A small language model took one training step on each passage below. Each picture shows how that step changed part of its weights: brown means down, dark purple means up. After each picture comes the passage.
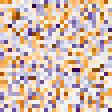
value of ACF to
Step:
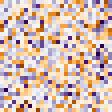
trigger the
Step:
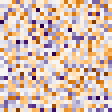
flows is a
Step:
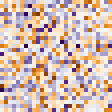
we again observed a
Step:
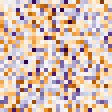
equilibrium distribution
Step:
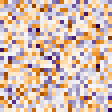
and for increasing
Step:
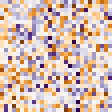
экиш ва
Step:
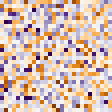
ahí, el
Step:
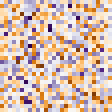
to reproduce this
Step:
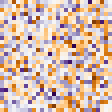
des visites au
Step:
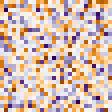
analyzing plasma
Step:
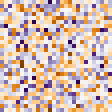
scale height, the
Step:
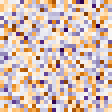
mois plus
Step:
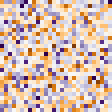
mais positif de
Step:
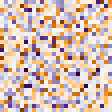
overall. The results
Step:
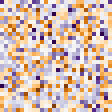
of access:
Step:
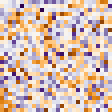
{\Gac} is
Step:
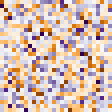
to geometry constraints
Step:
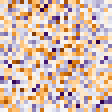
именно это
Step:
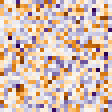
were purchased
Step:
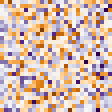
the signal's presence
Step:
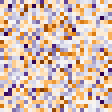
еще одной
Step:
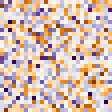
el rendimiento de
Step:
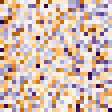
significantly higher values of
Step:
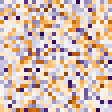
contre 41 %
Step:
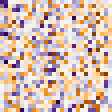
kot se je
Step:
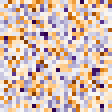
computation problems.
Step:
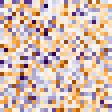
que os sons foram
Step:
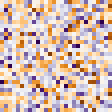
such strategies.
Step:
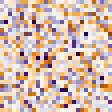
experiments, all
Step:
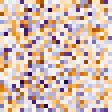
leva à produção
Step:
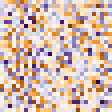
or 11 dimensions to
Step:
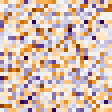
pulse area.
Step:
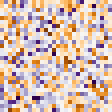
tem actualmente
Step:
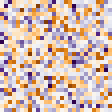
be also resolved
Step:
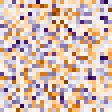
establish a
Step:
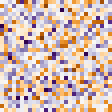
transformación a una
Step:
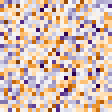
studies have provided further
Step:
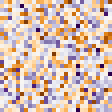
the input mode
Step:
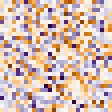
- Nunes,
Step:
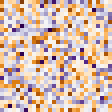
banking systems to
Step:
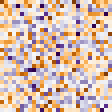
this suppression may
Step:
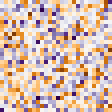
Dirac CP
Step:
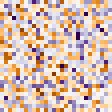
curves) and with
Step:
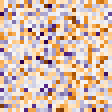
pada tabel
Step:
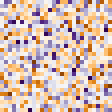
yet clear if a
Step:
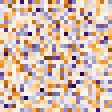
character confidence per
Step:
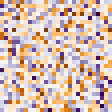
calculation of the
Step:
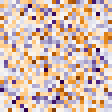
Decline in
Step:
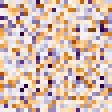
deși, de
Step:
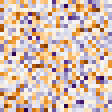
mode. This may find
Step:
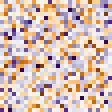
\bibinfo {author}
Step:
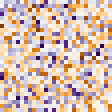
to a greater
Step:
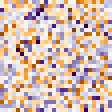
implementação de medidas
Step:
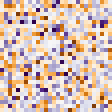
introducing an additional
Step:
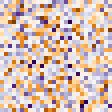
исследования в
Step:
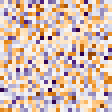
Rho with a
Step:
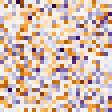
density and slows
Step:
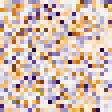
for each model. For
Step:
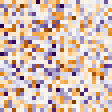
Abu Nasr
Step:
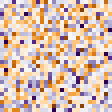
não tinham
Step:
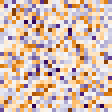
area. For each
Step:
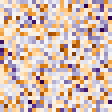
denote the
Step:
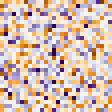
ser abrigada
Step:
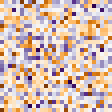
$\lambda_\infty -
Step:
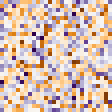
с ними для
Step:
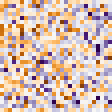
The elementary integration
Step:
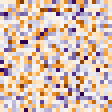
de perdonar
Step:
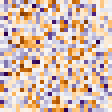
between the galaxy
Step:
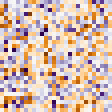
f} {\partial
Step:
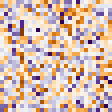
lattice consisting of
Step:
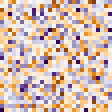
da Lei n
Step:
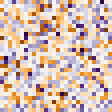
dashed curves,
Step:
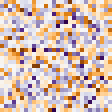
sentiment analysis.
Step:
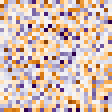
está permeando o
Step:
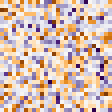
that arise in the
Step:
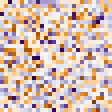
(where $\mu$
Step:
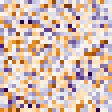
apply additional phase
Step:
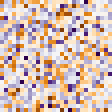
of any other model,
